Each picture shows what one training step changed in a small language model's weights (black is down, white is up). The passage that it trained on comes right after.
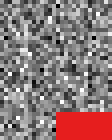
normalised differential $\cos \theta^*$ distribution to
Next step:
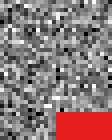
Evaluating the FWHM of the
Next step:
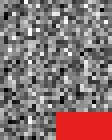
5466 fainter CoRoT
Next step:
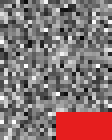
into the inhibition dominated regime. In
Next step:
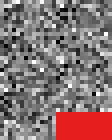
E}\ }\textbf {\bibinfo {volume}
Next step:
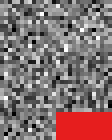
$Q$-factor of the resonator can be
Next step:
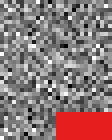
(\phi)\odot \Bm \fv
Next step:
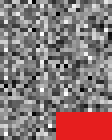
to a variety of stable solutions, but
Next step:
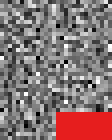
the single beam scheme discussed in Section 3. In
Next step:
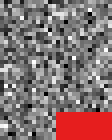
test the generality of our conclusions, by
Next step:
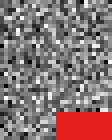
status symbol. *Top-up
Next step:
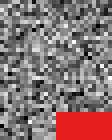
is most easily pictured by imagining
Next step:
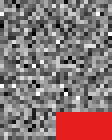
$\vect{e}$ within the solid angle element
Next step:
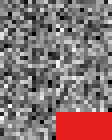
driving force of the phase transition is related with
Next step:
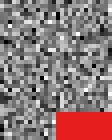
The purpose of the iterative fit is
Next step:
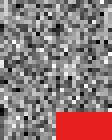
add a periodic time-dependent perturbation in a
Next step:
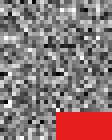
with terrestrial measurements of neutrino oscillation
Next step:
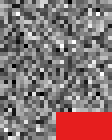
that the period of the cell division of the
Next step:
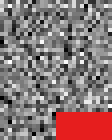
case of model \eqref{mod} with
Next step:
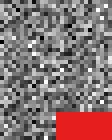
are as follows: a) We propose to
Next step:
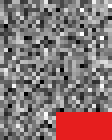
refinement a problem would here arise. The
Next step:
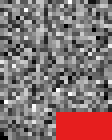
probabilities. This mechanism is generic to interacting
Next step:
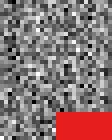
for political journalists to accept that
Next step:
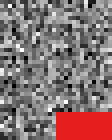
requires the knowledge of four and six-point
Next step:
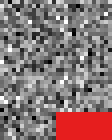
$(1+2)$D gravity was the
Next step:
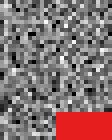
It is easy to show that $\left|
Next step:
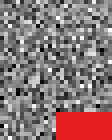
be determined for diagnostic purposes.
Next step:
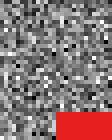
may not be the simple broken power law obtained
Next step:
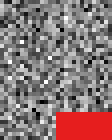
other GF fields val elementFromOtherField
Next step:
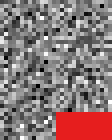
as described above. This growth in luminosity is attributed
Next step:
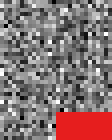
CW/LD, extending previous studies,
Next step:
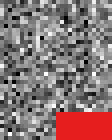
and skill. We included nine
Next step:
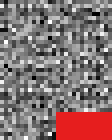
%The likelihood function is defined as follows:
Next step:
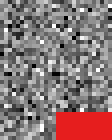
modes, e.g. $\bar D
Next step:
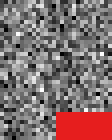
school can offer. Students
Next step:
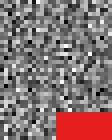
neutrinos to be small. Notice that
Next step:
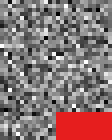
our work, b) a working example of
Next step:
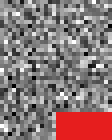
the $\chi^2$ value for the
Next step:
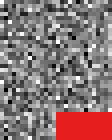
Bhabha observables play the
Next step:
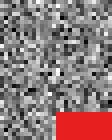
for SWM1 and SWM2.
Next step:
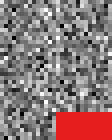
species image and artistic setup of the
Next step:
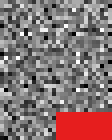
40%, however, a consequence of
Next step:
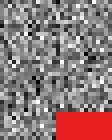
express $\sigma$ in terms of $g$
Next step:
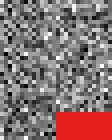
extracting features from three inputs, including
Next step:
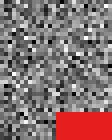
now solved for by \beq \Phi = 4
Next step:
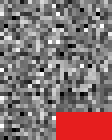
and wins the game. In the simulation
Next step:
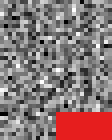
and nonlinearity. As a result of the periodically
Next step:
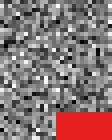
will follow the second approach to analyze the
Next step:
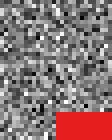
emerges in the near horizon region of
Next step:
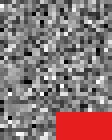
Once we had the best temperature for this component,
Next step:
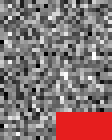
were using block-softmax objective
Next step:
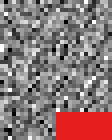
Family ``h'': List of
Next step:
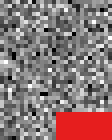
to employ a CNN which is designed to capture
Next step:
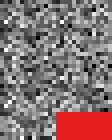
therein for more precise estimates of this
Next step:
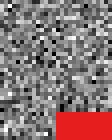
state signal, a function can take the rolling
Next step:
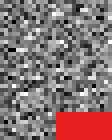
models for the fermion mass generation [18].
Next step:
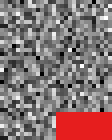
the level of particle instances. Purity and
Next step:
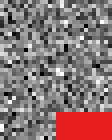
Eq. \eqref{Gz}) and by the
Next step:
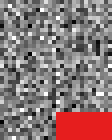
region it exists in must appear as an additional
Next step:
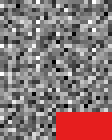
%%CITATION =
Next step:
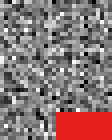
Ce 4$f$ electrons and conduction
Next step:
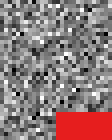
to angular variables. The $Z$ coefficients take different
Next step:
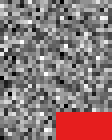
(FWO) and the Flemish
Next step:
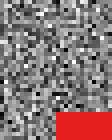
$L-l$ states. \item
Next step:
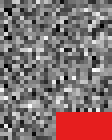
strain in superlattices was demonstrated.
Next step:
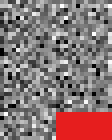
row. Note that in this table, we show only
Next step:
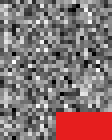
is of the form $\ket{D}\propto
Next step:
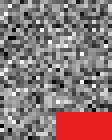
two transmit antennas and one
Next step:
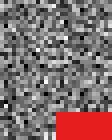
%\item Define sine wave model
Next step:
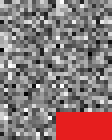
This example is in the rigid regime, with
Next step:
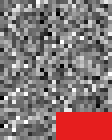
systematic uncertainties are shown separately. }
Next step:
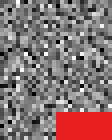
governed by defect-pinning.
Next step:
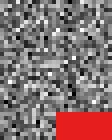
system of four equations for the three unknowns
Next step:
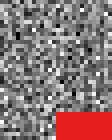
is its total mass and how it is distributed.
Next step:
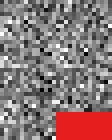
For example, the parafermi operators are
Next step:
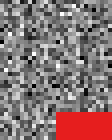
of strong bending, we conclude that most
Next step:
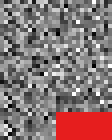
with the absorber as well as to pass most
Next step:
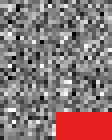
process \cite{Bere:88}.
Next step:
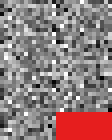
table-number-alignment=center }
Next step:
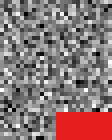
safely replaced the rest of the
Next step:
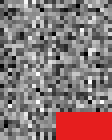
P. Sorella}{ address={
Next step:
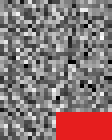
the construction of a model that extracts
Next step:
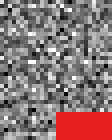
efficient posterior computation algorithm using Gibbs
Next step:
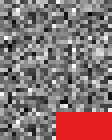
forces because objects explore more of their potential energy
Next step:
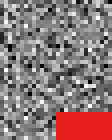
of the \textbf{Temp} model to
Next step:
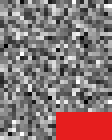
the underlying modeling approach used to estimate system behavior
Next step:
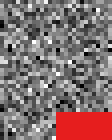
while maintaining complete transmission. The open
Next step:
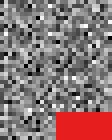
\begin{equation} \label{eq22}
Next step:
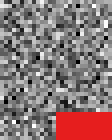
with 5 K step. The blue line represent the model
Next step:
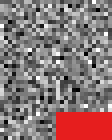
(SiV)$^-$ in the symmetrical
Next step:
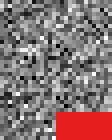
single round of training (single-shot
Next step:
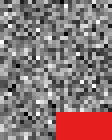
different levels of hate to provide an ontological
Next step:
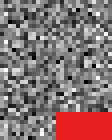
various relative purities by a perturbative expansion in
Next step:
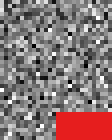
increase of $\Delta T_{ad} =
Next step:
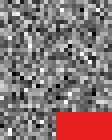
another (incoherent hopping process), we
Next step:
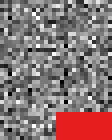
Wingreen, Phys. Rev. lett.
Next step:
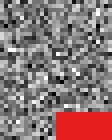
reflection of the cap layer is shifted in
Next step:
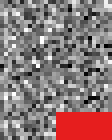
the physical correction $e^{i\pi
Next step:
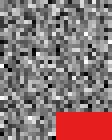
the matter-antimatter asymmetry observed in
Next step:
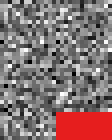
$C_{(2)}$ such that we have
